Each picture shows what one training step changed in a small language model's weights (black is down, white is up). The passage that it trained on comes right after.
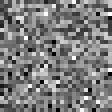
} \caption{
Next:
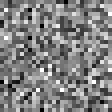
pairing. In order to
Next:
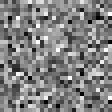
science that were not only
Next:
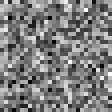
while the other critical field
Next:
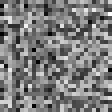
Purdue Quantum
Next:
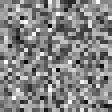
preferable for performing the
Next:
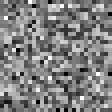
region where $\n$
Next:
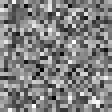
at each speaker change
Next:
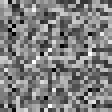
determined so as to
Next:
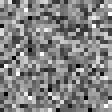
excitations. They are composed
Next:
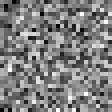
different pressures.}
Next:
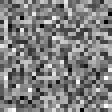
initial to final time in
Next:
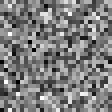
In our current framework it
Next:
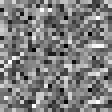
it becomes rigid with
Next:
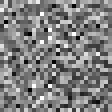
huge amount of
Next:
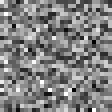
paper, and excluded
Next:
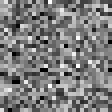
increasing $|\bx -
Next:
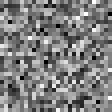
to segment DR lesions
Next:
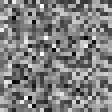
the two opinions
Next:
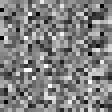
holds, of course,
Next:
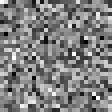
the panel (a))
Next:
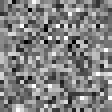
skyrmions at large
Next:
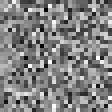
form allows the direct derivation
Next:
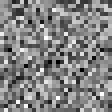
diameter of the point contact
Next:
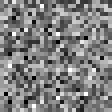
the mesoscopic
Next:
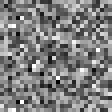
proximity to
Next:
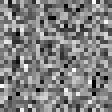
over spatial planes
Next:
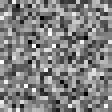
on the state that he
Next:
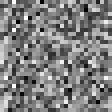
be useful in parameter regimes
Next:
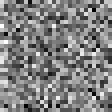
and thereby reduce the base
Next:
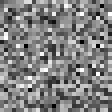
constituent densities have
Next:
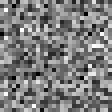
1 but for for
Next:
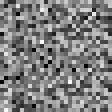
This two-stage
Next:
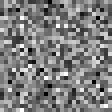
spectrum opportunities and the
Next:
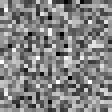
particular, one that leads
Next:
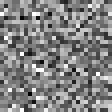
QCD from QCD. This
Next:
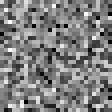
and J.J.
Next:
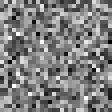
the jet. Thick
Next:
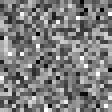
quantum lattice gas models useful
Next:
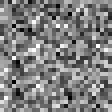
generally by neural waveform
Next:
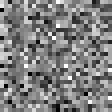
work, we have
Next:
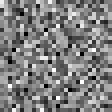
rapidly decreases to a very
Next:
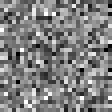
for this quantity is actually
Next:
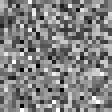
lends itself well
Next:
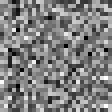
atoms trapped in a
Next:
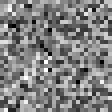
and $p$ is
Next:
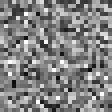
of the Kerr
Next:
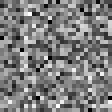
are developed by Hoff
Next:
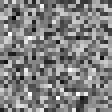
the Friedmann –
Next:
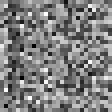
consider only sources of uncertainty
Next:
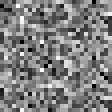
Note that classical players
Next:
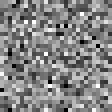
further out in radius than
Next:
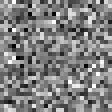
the so--called generating
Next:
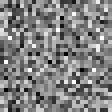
in each line of
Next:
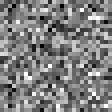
one has to take into
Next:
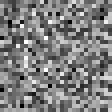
of DESs are
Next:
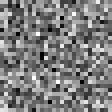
in other optimization settings
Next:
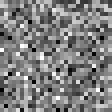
orientation of the topography
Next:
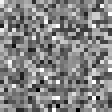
interference. The physical signal
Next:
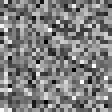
blazars can
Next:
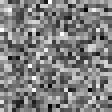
identify a small BCS
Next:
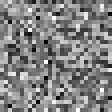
$p \rightarrow
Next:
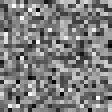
} \hskip
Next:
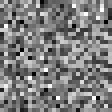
The SDSS data can help
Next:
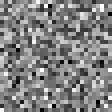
$\Gamma$ reflect
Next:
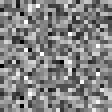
challenging. Previous work
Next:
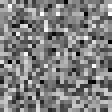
single coupling g. The
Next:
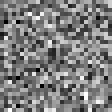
A similarity solution of the
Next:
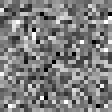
amplification is beyond the
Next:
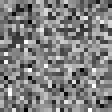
of stimulation of resonant
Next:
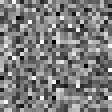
High-order adaptive
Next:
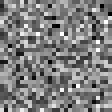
Math.} {\bf
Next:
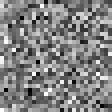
value of all the resonance
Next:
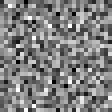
charge-1 Weyl
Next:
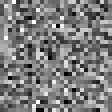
resent works on cooling
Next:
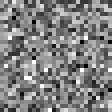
the magnetic field is
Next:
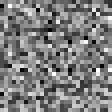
their implementation} The following
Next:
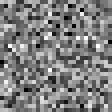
A prototype example
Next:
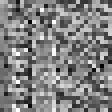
regarding the existence of
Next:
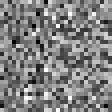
performance of our model
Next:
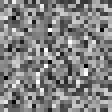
the normalized number of
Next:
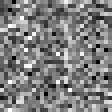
trainers should balance metrics
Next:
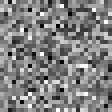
dark energy component and the
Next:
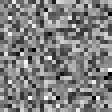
The system performance is evaluated
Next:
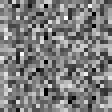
Specifically, under the conditions
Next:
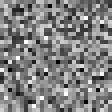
of neutrons with significantly
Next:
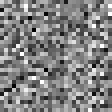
fields. It is consistent
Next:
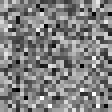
future experiments demand quantitative
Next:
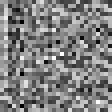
also extremely slow for files
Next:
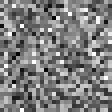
dynamics. For quantum critical
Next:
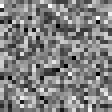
model, representing the
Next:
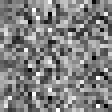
expected improvements in vertex
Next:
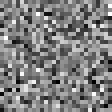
adiabatic approximation. }
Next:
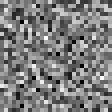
van Straaten
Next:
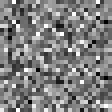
of integration to be reduced
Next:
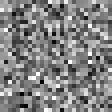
applying a set of spin
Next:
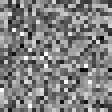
in the expansion of
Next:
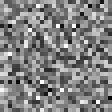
modest ($\sim
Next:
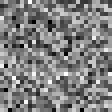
B may be composed from
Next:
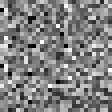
discovered, which have
